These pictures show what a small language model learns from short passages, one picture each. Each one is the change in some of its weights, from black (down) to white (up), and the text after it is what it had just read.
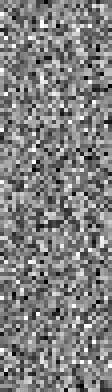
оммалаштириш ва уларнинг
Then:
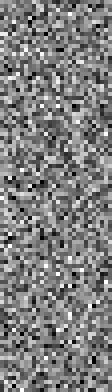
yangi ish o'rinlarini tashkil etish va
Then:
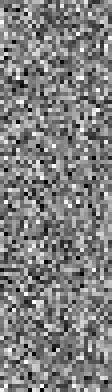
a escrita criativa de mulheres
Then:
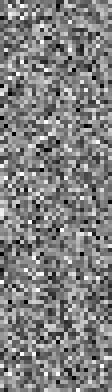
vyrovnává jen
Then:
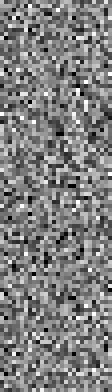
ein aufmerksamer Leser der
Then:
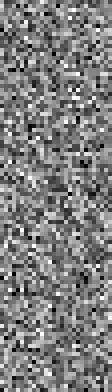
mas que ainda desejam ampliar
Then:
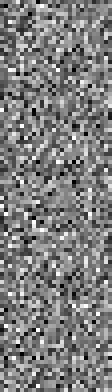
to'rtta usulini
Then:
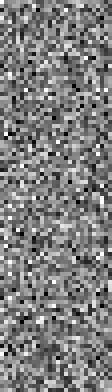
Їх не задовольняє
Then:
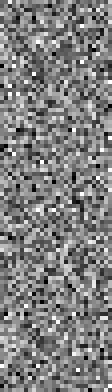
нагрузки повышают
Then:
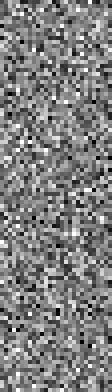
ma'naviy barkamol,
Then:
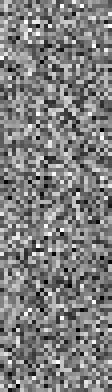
и синтеза, методика
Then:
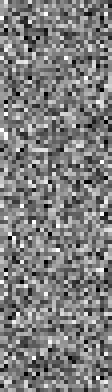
account specific features of development
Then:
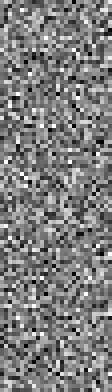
Oliy attestatsiya komissiyasi
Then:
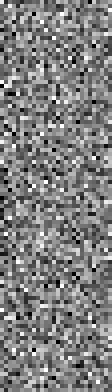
biroq kompyuter
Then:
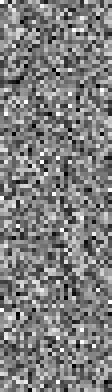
atrial: A detecção
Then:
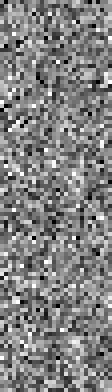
innovación que promueve consiste en
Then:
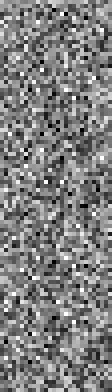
o número de internações por asma
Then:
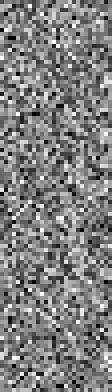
bayrami katta ommaviy
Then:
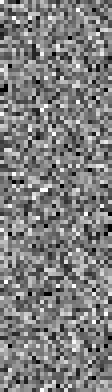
are discussed. Key words:
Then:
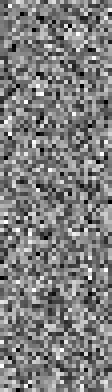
patrimonio yagan según
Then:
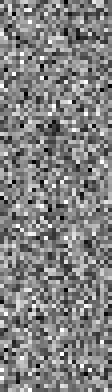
temático (referido a la
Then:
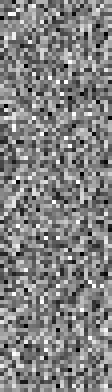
moyens consacrés à la
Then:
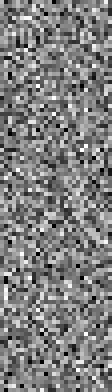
suivante : 12 millions de
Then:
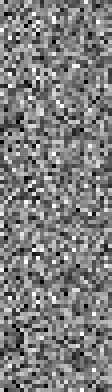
\tau \in [t,
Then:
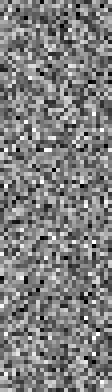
e influenciam a forma como os
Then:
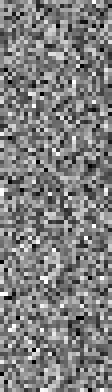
высокомотивированная образовательная
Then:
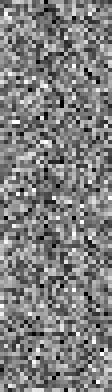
من الأشرفية من
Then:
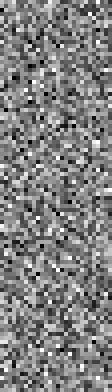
be "compatible with human
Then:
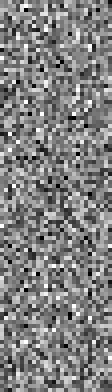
in dem anthropogenem
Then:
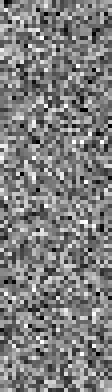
de entornos más saludables,
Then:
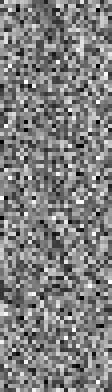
القارئ أيضاً
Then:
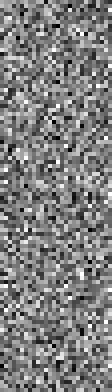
р. (обведене
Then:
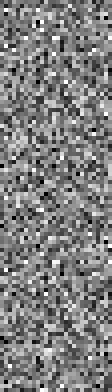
ise ABD'yi yanına
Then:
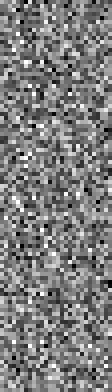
energiya tejamkor loyihalar uchun
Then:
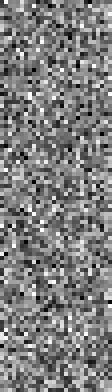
through detectors with greater
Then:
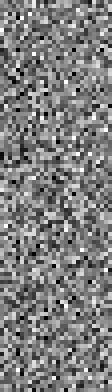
переживавшие трудности
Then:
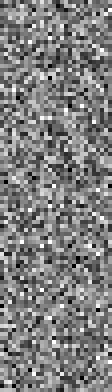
moddiy yoki ma'naviy
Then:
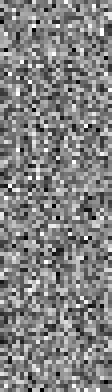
del Municipio de La Paz
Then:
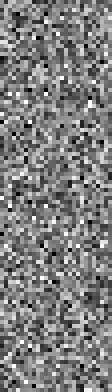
o'tqazilsa, talabalarning
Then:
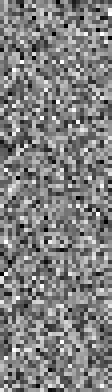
de som. Um dos softwares
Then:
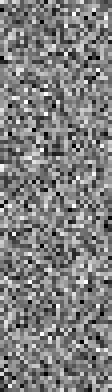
обработки данных. Полученные
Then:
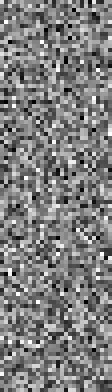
alegerile de comitet ceea
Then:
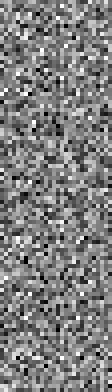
тузилиши ва таркибини,
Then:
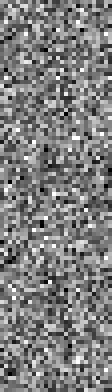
obter ambas as curvas de
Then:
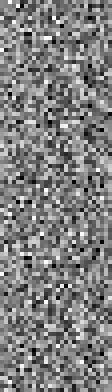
berilgan korxonaga uchun yangi va
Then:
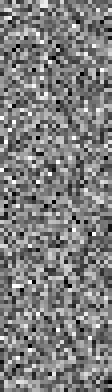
Muhammad Resa,
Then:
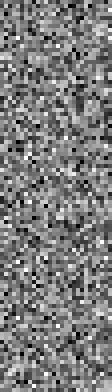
M.T., Freeman,
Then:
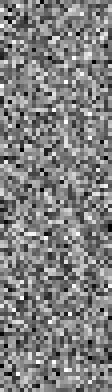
kuni nihoyatda muhim
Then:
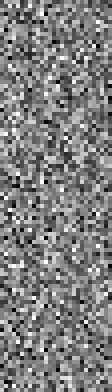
qanday davlatning tarixiy
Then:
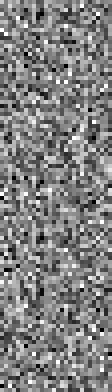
sur le fait que l'ensemble des
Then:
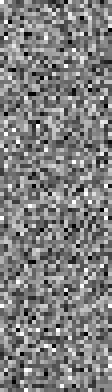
читанні, вносити
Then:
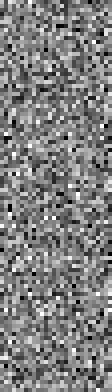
is active internationally, participating
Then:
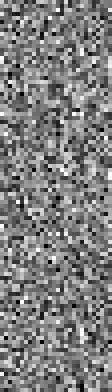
организован вечер.
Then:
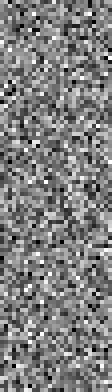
para luego ser procesado mediante el
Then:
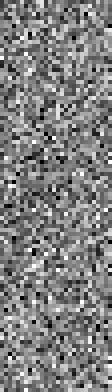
и правовые риски. Рост
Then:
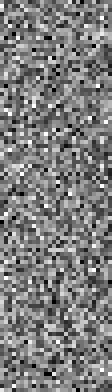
raqam ostida Mavlono
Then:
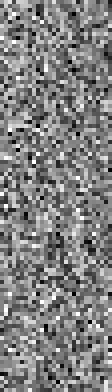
Amrum, Deutschland).
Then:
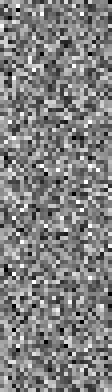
fanning muhim yo'nalishlari
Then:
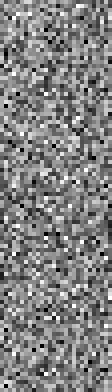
il Duomo di Modena,
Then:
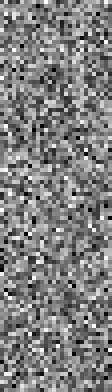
professores em relação à comunidade
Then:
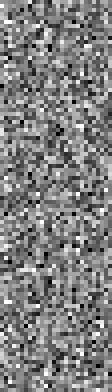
OCCURRENCE OF
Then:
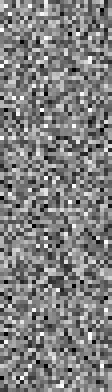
iqlimlarni egallab,
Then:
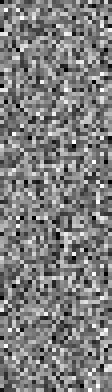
колективної пам'яті,
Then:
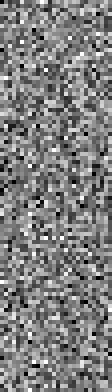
por parte de los especialistas, aun
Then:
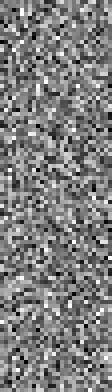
ehtiyojlari mavjud bolalarning katta
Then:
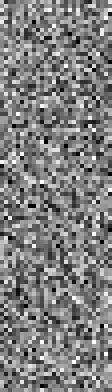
затронуты и вопросы активности
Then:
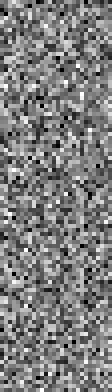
olish, erkin fikrlay olishga
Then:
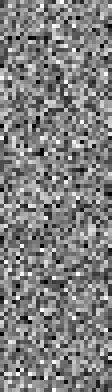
его защитные характеристики.
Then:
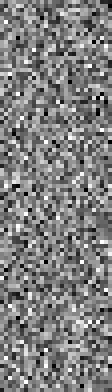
qaratilgan. Jumladan,
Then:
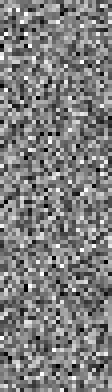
дехлорування може бути
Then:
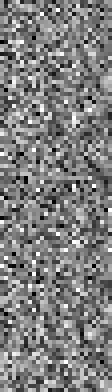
madaniy vositalar qatori nomlar
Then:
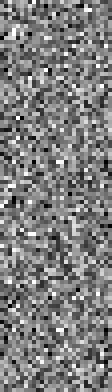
hujumlari oqibatida
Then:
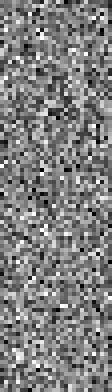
que lo iba a hacer cuando
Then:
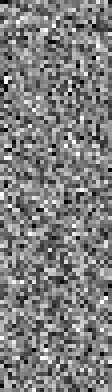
axborot berish orqali kutubxona
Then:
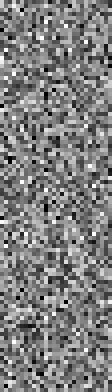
Darhaqiqat, bu
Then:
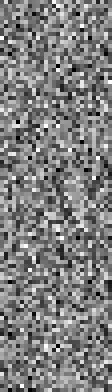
vorherrschende Vorstellung von
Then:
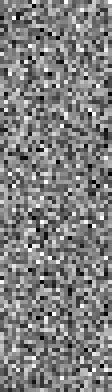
dogmatică, cu funcții
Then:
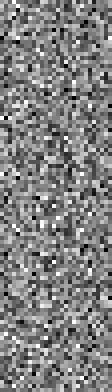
sustligi yoki keklik
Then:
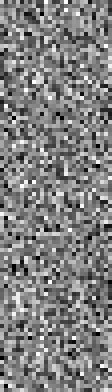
a następnie
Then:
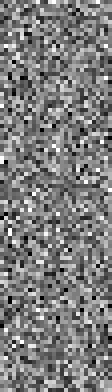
nervio vago, con
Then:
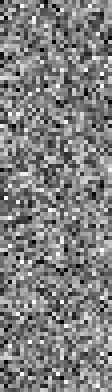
в понимании ее носителей,
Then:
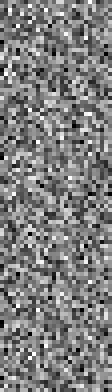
e linguística, longe de ser
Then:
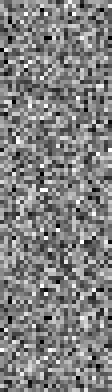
constitue une source formelle du
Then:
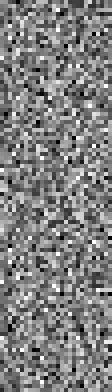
өзге сипатқа ие.
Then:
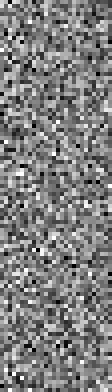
sustancia blanca, edema
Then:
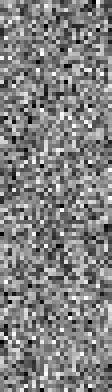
единому плану с целью
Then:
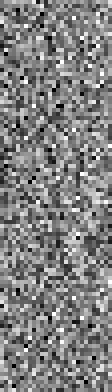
imtiyozlarini raqamlashtirish
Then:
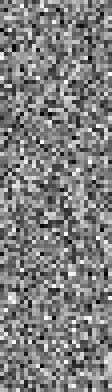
con mayor precisión las estrategias de
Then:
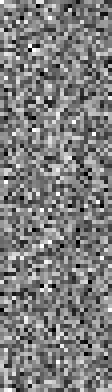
(IIBICRIT) Ma.
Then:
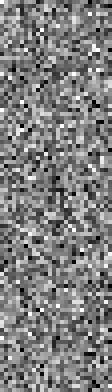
elementos pedagógicos en su práctica
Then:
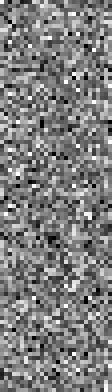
muammolarni bartaraf etish,
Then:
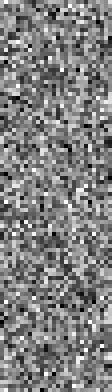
crenças brasileiras de modo a
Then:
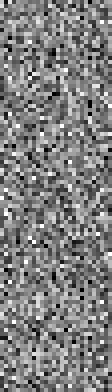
sertifikatcii [in
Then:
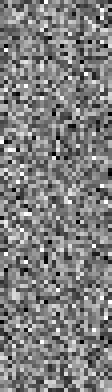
bug`doy 17 mln
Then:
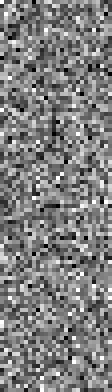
objetivos quer seja das posturas
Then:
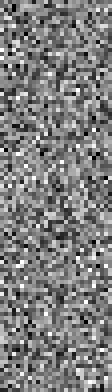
Energien, ein effizientes
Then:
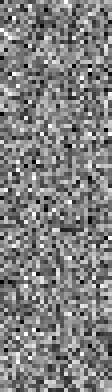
l'appartenance des
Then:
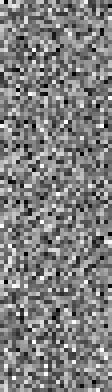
на веригата. Извод
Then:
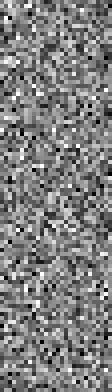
– as well as specifically musical
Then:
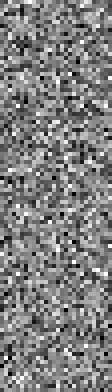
стилю / О. Н.
